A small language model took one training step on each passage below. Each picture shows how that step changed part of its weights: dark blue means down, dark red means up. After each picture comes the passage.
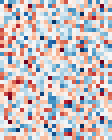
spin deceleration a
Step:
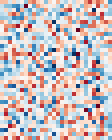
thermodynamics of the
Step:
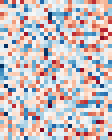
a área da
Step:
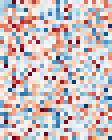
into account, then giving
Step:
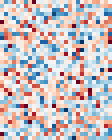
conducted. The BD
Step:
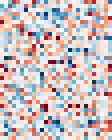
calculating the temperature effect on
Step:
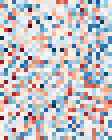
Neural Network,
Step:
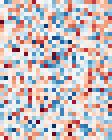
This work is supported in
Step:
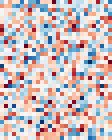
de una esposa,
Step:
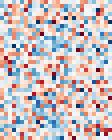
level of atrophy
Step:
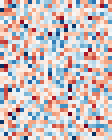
se comportam,
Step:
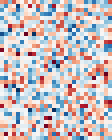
value of $\alpha$ is
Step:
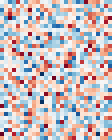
aspects. However, the
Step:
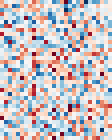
1. Structure
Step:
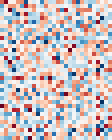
line-search free
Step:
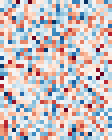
parte de su obra y
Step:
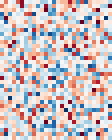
controlling the device
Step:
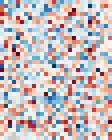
the iso-vector
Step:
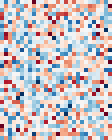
sowie an relevante
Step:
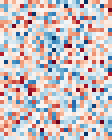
is regular of valency
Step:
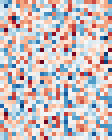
could be modified by
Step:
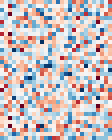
с ними.
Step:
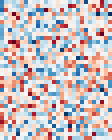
as it disappears
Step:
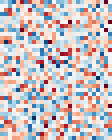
switching occurs is
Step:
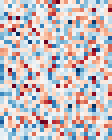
ways. We first
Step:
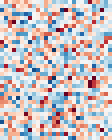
W poetyckim
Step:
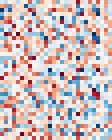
their friends
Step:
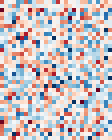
quark mass squared
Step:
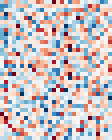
доступі на
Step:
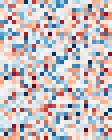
device versus the size
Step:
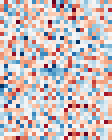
the particle-particle
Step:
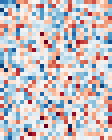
are written as \\
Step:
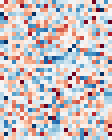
aligning with the
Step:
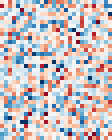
Tacconi \&
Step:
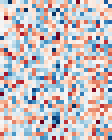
strong interaction, SU
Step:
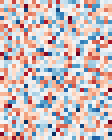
excellent performance for
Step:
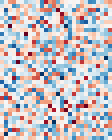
directly the four dimensional
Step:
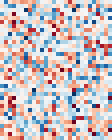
result this part gives a contribution
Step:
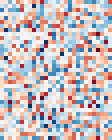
и работает
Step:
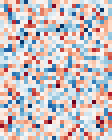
autoarea rusă
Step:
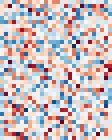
and instruction set with
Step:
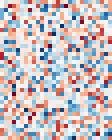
livre). O
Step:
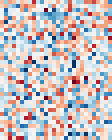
the contribution of the bulk states
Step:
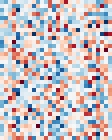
good signature should present
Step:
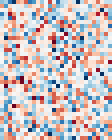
formats are eps
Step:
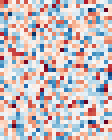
binding module will
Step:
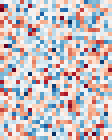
PT approximants for the
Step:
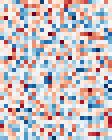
empresa, pois
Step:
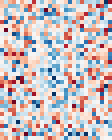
for instance the one
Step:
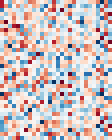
se puede ejercer
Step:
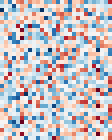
труда или
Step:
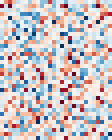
van Goddis,
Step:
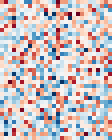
orientation of the
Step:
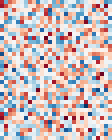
muhiti vakili
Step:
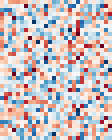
seleccionar la
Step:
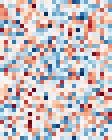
de informática
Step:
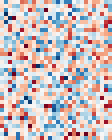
to the intrinsic
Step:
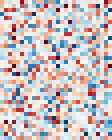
ranging from regular
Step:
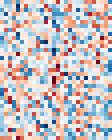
given number of observations.
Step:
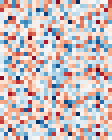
magnetic field and closes at
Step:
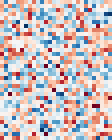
has as its domain the
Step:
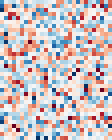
and then disappear.
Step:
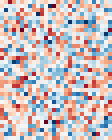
we work out the 4d
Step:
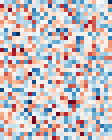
if you have data on
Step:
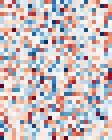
datos permitirá
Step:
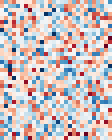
define the statistical estimators
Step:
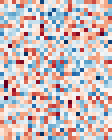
of researchers agree on
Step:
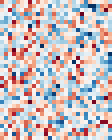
asymptotic behavior of
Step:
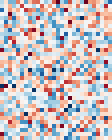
structures. The variations
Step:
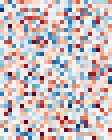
технологии, и
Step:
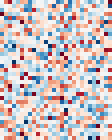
um todo, na
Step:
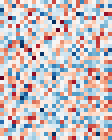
search. Moreover,
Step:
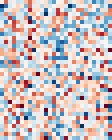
resistência, por meio
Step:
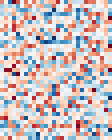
example of language
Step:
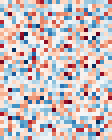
о новых
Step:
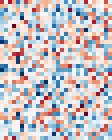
\end{align} where
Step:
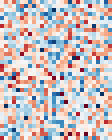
on the Space of
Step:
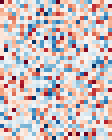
averaging over the distribution
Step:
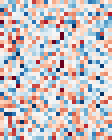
кодекси /
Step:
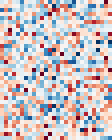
compañero me
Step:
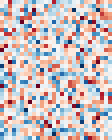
D. Hill,
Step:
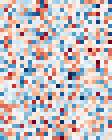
uning yirik
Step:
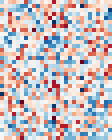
our stack, have
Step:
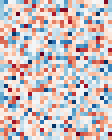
a comprehensive
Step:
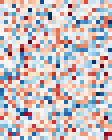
aile, toplum
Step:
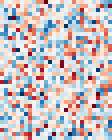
din încasările
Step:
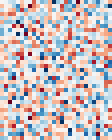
phase curves for values in
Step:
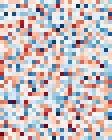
of functions $f$ on
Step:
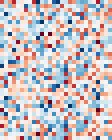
dos indivíduos
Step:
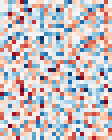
suggestion that
